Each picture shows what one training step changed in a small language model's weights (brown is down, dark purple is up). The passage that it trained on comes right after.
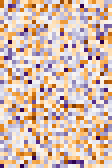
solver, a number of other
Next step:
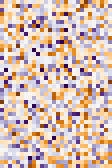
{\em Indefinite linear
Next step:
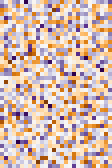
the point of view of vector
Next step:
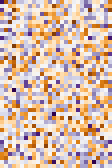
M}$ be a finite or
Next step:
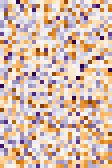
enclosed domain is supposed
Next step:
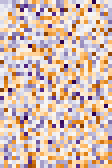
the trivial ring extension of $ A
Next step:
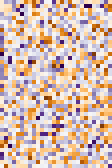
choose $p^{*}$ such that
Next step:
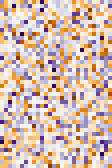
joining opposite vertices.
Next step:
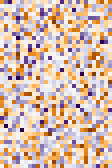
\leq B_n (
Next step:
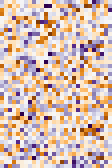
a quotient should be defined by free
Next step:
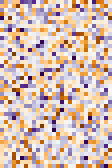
\xi', \varsigma'$
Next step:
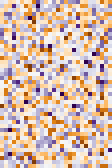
$\square$ At the end
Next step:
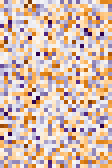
of the required amount of
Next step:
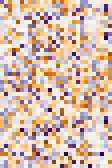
two semisimple connected
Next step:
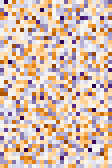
depending only on $M$ and
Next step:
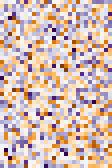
non-empty, since the
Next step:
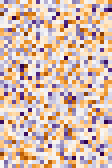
of the downscaled solution
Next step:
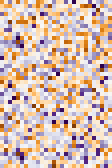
\end{equation} If the
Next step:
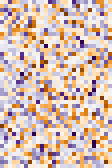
A^*$ the symbol $|B|$
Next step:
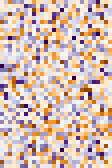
field. We also address the
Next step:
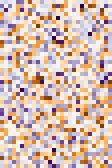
side equals the product of the
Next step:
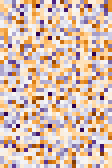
$t_2$ such that
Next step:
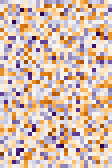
of a unitary operator.
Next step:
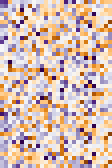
proved in 1914 that the difference
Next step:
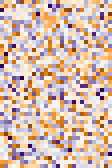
The splitting of restricted Lie
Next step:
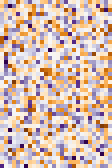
the deterministic limit $T$,
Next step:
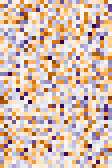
$\B$ they introduced a
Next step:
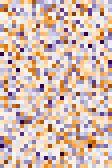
operator $I-a{\cal
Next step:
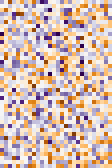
an Alexandrov
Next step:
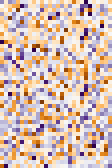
\Lambda \right). \]
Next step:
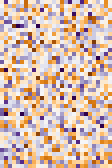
of the procedure is shown in Algorithm
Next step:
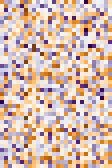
of the condition in terms of
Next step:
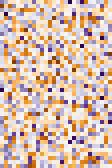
the extent of loss is not
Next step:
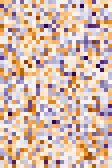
the present paper, we study the
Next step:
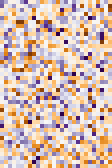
the error matrix $\mathcal E$.
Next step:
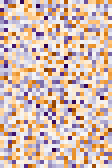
Indeed, the maximal difference between the
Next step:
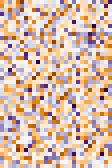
$k\ge 2$ there
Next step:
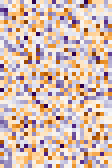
the order of fluctuations
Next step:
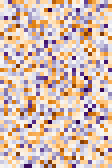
the center and (very small)
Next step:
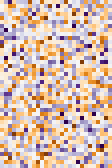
Section 4 where we first start
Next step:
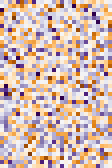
companion result of the
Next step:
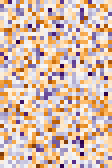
cancellation error: a
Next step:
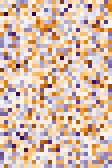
$U$ is a bounded set
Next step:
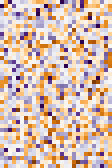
$\mx$ of input
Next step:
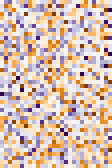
the odd zeta values and
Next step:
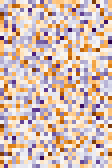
map extends subspaces:
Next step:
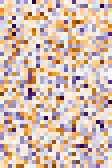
the second column, which is
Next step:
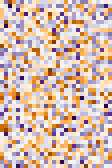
appear together, make a theory
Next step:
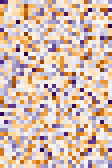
Moreover, the Data Rate
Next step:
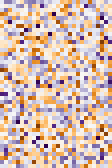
score functions differing in
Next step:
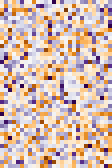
By hypothesis 3) of the theorem
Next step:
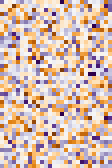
$Y_t$ satisfies the
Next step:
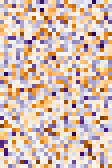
step size of one. We can
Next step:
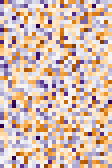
However, the numbers of iterations
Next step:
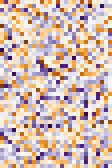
\quad \mathbb{R}
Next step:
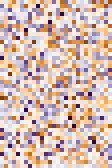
set $u_{\delta}=
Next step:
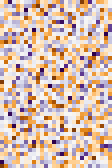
their Pic$^0$
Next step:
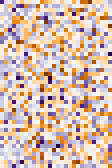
equation of \eqref{3},
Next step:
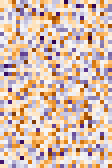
on $\mathfrak{h}$. For
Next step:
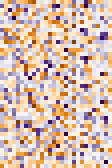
bus conductance and
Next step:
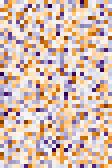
It follows that the conditional mean
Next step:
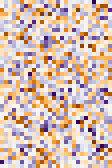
a one-to-one
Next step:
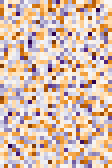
multiplying $H$ by a
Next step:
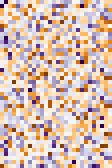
We remark that we can write
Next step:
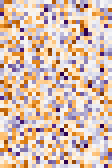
E. Feireisl
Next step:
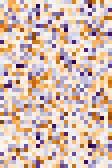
\sin (u)(\cosh
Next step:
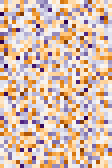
surrogates any pole
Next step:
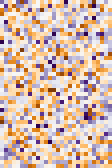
program verifies the
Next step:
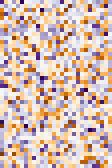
small-$B$ eigenproblem associated
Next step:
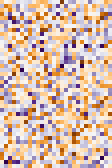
converging into to local
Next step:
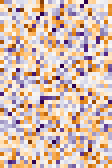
\alpha, \beta \leq
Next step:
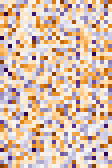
$f_0$ is not
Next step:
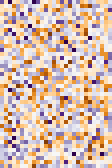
B$ establishes $A$
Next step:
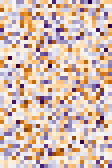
for \eqref{lemma2}
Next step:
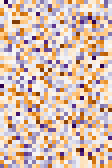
is right-invariant. Thus,
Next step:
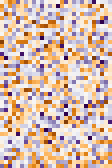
with one (at most!)
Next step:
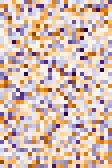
O\,, $$ where the sequence
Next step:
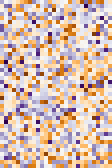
it seem there are known similar
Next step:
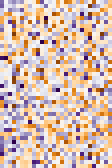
paths on Figure 17. Therefore
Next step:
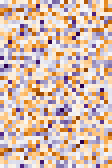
On the other hand, these
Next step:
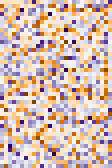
$$ where $V \in
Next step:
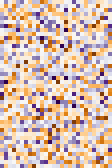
generate initial guesses for
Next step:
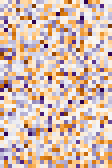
of the phenomenon
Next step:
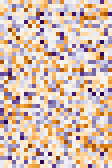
are led to $$\align
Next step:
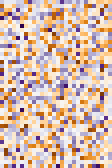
$\forall 0 \leq t
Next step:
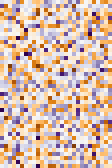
increases, approaching the boundary
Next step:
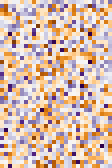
which is given by $${\mathbf
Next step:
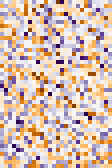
H\"older's inequality with
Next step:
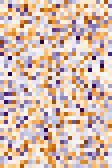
on $\alpha$, $\gamma$,
